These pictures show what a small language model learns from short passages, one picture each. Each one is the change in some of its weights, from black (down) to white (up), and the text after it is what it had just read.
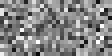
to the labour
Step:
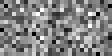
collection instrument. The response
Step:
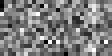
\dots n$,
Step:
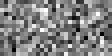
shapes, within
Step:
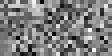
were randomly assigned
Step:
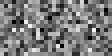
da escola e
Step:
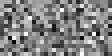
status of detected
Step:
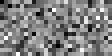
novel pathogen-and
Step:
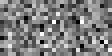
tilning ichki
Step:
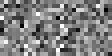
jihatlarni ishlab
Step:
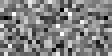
R. Patil and
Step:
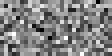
In the part with
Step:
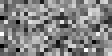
and case studies -
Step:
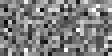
the Casablanca
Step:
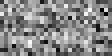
also increased yearly in
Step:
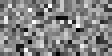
rare and they make
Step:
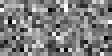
deal with their
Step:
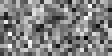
and atmospheric
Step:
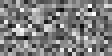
The learning content should have
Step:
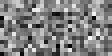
10x image showing
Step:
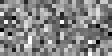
and associations.
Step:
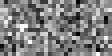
linguistique et
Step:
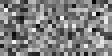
AI thinking,
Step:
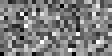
fanlarda ham shular
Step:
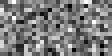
miqdori bilan
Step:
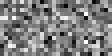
pathologic N2
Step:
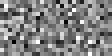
preserved. She
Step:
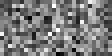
laser no tratamento
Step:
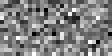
economy operators.
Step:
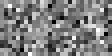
de ejecución
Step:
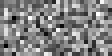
and devotee of
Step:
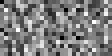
transport infrastructure becomes
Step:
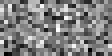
the governance of a
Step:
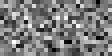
difusão da
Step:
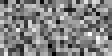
discentes e
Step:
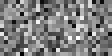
corporal e os
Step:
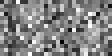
form classes. The results
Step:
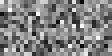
opportunity for linking
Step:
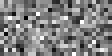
median tipping risk
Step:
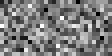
export cooperatives has
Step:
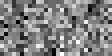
pod svým
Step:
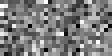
va narsalarning
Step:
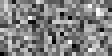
sixteen verses
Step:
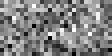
design for which the use
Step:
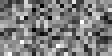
ser feito na forma
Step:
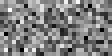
computing the music
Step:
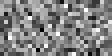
of domestic enterprises in
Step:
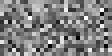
of the relationship between
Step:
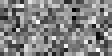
degree z is not very
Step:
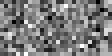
da qualidade e do
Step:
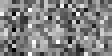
(Science for
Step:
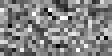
According to the BCS
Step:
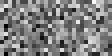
and digital tourism
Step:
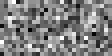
berkaitan dengan
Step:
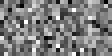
язык он
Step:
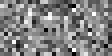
funding organisations,
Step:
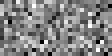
have also been proposed.
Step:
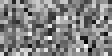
is of considerable interest
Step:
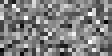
2020), and It should
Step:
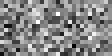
In applied probability and
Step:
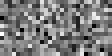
asos bo'ladi.
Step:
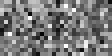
of providing adequate marketing
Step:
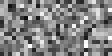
versions of the test
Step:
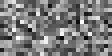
o'z faoliyatini
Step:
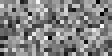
in the selection of the
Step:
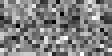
a part of work which
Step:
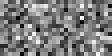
Protection Engineering*,
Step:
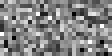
comperatively studied.
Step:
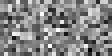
and progression of
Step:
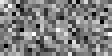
Musik- und
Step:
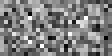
of concrete with fine
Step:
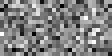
images were obtained in a
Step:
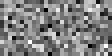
the industry also affect the
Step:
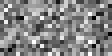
world. Although many causes
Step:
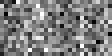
academic lineages.*
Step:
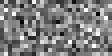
oshirayotgan O'zbekiston
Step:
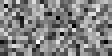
varying concentration of
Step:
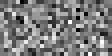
mental accounting,
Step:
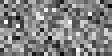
focused on the proper
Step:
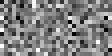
выявлены и
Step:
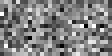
it possible to structure and
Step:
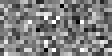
raqamli texnologiyalarni
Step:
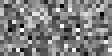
absorption peak at 1660
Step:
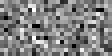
please skip
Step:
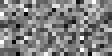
in a timely
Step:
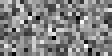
web of data.
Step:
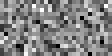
very long notes before
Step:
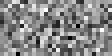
that any sequence of
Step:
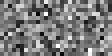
terra cremada
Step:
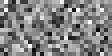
function of the length of
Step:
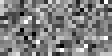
Messenger et
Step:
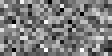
ornithine are
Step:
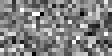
composition. These closed
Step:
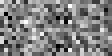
to connect with
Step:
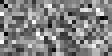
total amount included Rs
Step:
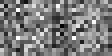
resources and personal resources on
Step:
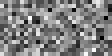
e previsível
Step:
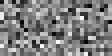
значение процессов
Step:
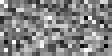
declaration for
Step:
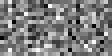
dalam pelaksanaan
